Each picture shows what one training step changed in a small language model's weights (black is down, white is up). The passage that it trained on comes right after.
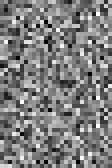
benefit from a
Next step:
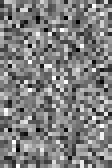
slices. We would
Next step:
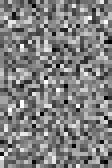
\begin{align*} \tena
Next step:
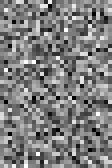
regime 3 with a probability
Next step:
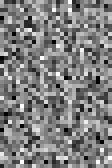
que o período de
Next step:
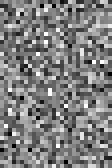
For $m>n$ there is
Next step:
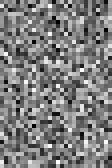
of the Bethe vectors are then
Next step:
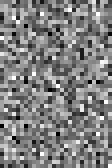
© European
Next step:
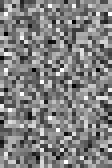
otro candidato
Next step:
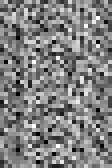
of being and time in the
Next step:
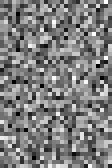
the Maple package
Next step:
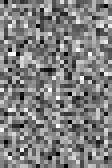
almost periodic
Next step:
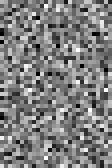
We then break up the sum
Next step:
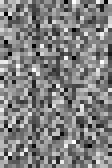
ML + SM + AM
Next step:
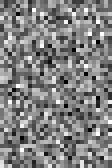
talab etadi.
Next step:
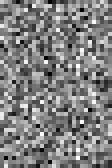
$X$ the structure of a
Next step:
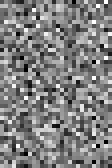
it is homotopy
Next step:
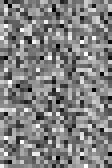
Therefore this reduces the proof
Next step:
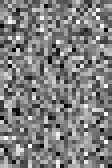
by hinge flips.
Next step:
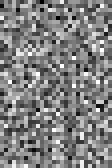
$\R^2$, we denote by
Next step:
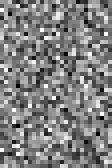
than the lower intermediate
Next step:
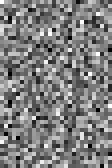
express a strong form of
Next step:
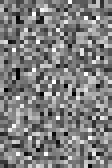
for all $k\le
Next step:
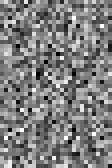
of the law of the solution to
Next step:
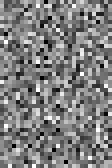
divides $k$.
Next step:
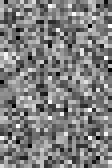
by splitting the integral
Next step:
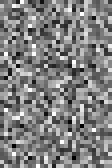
proposed that the extension
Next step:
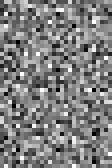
theorem holds for $n >
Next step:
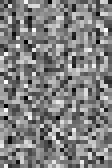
de faces lisas.
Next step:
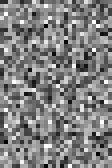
faoliyatining muhim
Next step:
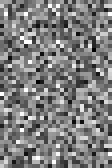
given round when all vertices
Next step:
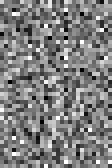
vols. 7th ed.
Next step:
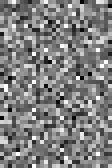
les quatre enfants
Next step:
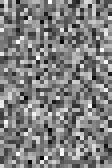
sharp edge, which is
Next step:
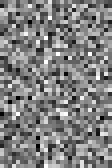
дает практически
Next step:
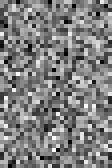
direitos fundamentais
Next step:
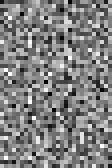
anonim qilish
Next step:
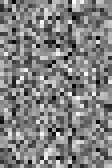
de una generación, es
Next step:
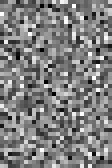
applications will generalise the
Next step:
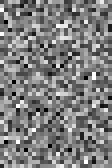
the above working, $Z$
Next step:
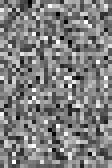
исследования в
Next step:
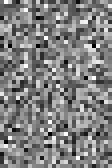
$ so that $ \sup_{t
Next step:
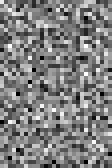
\(l\). This gives
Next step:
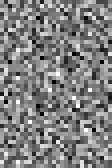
\cdots \frac{\beta
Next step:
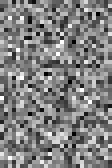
Nazorat va
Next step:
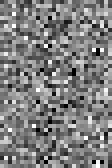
last is again the
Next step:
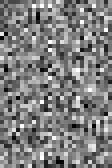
co-planar. The proof
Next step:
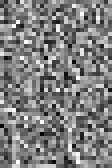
nested invariant
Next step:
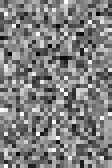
parabolic PDE
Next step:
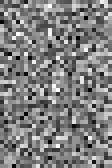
the sequence $r_n$ is
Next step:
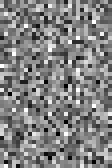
involve algebraic numbers.
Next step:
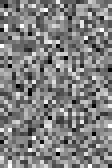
have the following properties.
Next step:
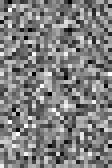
denyut nadi
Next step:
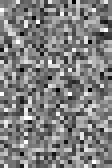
gramian matrix assembly
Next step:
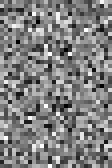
shahar 11 -
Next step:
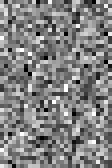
Abstract The article
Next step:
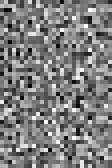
non-zero constant multiple,
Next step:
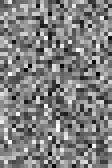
допомоги як
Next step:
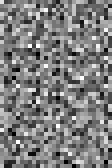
и разработки
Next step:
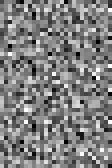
□ **Lemma
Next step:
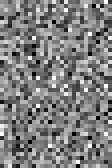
of Sultan Mahmud
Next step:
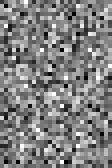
consequences thereof, are
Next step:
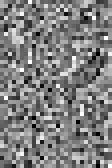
u \in U, \quad
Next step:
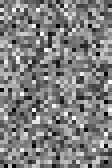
для цього
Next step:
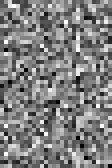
rapidly decreasing
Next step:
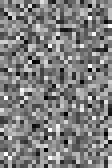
memimpin dan
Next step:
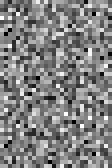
o'ziga xos
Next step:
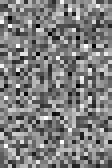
$Z|\Gamma \times
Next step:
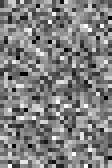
simply write the action
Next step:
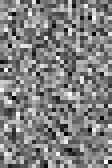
shown that the eigenvalues
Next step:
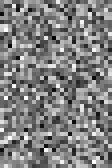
it follows that all even
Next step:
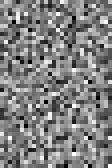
on the following crucial
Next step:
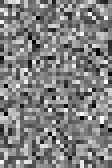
\simeq \tau_{j}
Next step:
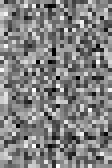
аудита как
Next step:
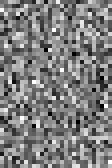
$T_j$, there are
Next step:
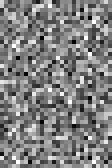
the set of all pairs
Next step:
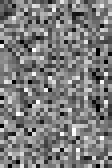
the subalgebra $\Cc$
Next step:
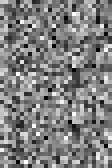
Ne deb avval
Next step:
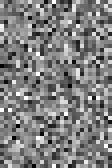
Namun peserta
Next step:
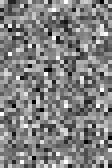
kommunikativ va
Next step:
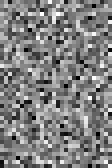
Penambahan Jurnal
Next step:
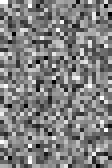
works he wrote and
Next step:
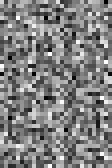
de dar trámite a
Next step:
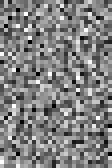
\hskip 2cm$ #
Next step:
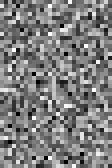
they are not suitable for
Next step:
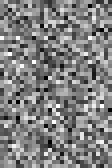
is actually new.
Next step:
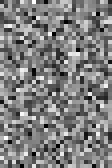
da pesquisa em
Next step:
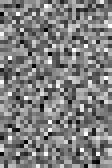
2 at time $t$ is
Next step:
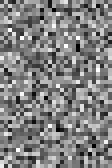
CM formula. Note that
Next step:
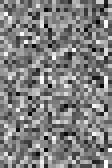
dan bagaimana
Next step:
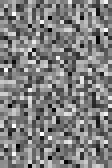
form b) and f) in
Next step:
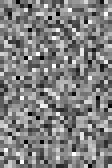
On the other hand, we
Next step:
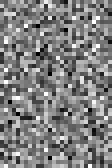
we have the summands
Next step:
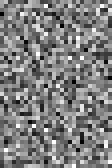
$$ n \equiv k_p
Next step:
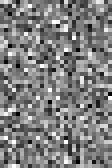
be specified for the first
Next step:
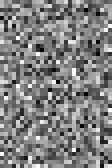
una respuesta a las
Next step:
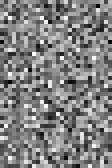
but involves canards of
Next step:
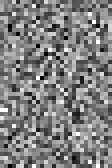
por Pinho et al.
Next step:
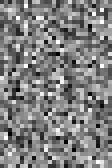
compact quotients of complex
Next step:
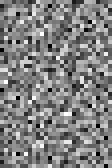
va barqaror
